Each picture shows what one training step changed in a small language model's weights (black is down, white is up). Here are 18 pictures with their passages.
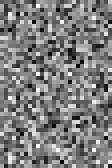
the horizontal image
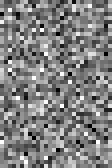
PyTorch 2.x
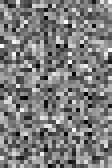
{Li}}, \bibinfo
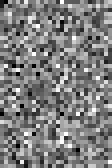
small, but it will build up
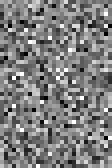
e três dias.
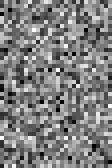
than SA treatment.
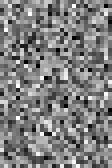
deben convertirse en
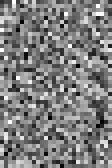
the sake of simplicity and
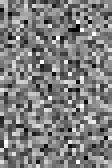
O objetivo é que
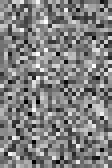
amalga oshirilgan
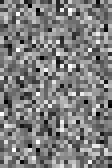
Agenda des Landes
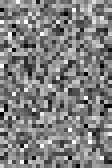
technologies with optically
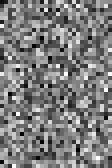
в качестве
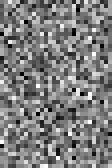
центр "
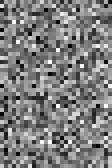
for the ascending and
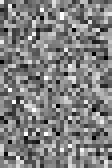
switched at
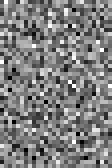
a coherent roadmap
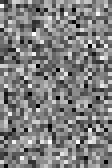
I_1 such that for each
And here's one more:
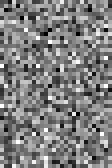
- A Mulher do
